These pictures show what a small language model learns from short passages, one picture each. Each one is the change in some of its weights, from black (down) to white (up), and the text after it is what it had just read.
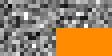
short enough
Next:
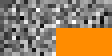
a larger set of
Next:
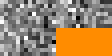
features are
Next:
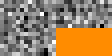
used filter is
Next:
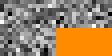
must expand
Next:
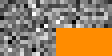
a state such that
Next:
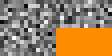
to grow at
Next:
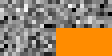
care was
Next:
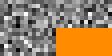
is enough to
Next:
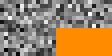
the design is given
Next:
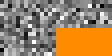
not be mixed
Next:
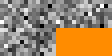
indices are
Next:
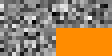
interface when
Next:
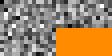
for deviations
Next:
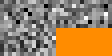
out that in
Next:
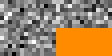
will be introduced
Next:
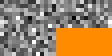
the torque
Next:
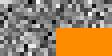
the transmission
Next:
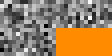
time of 2
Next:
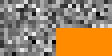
all the fluid
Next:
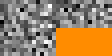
in a separate
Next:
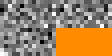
simulations, we
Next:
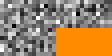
components and their
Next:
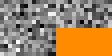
are conserved
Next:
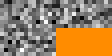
stong coupling where
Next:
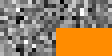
less than three
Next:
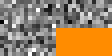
of $x$
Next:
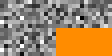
current space- and
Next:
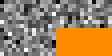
half of
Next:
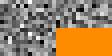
I calculate the
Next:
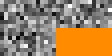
experiments with a
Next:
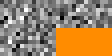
should share the
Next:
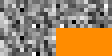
source: |
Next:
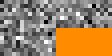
utilized as
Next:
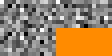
change the
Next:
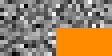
the H particle
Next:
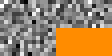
the evolution of the
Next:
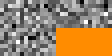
events in the
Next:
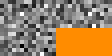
the numerator
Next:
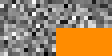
the results shown in
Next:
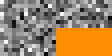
This was later
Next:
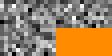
when the expression
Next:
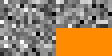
regarded as
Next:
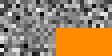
in the parton
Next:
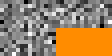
in general depend only
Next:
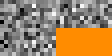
focus on
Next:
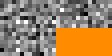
dependency type
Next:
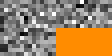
optimization problem,
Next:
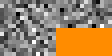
the vortex
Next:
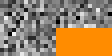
shown that due to
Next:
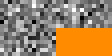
remains on a
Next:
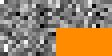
the solar
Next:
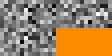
parameters as in
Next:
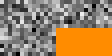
into Eq.
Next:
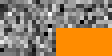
work. Note
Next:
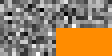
can offer
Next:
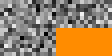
that can be
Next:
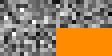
fitted to
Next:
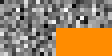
we consider how the
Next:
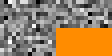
applying the
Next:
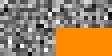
set by the
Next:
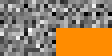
on this problem and
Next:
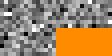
meson data
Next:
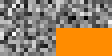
reports the
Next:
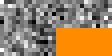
massive star
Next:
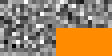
similarity of this
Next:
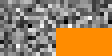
reheating after
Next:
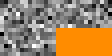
between protons
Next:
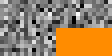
the same as the
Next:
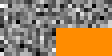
all statically
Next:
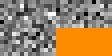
difference in the
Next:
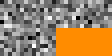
access to
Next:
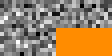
reactors in
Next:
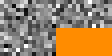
the RDF
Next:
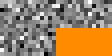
the first and
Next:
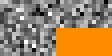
of moduli
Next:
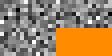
the sparse
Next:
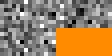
one dimensional;
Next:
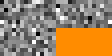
the doped
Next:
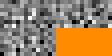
& & \times
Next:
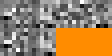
string operator
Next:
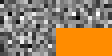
For shot to
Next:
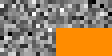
the amplitude
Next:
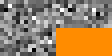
galaxies each, in
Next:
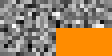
against general
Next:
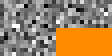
the vertical.
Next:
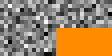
further and only will
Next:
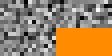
structure in various
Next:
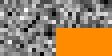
roads in
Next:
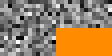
for the cross section
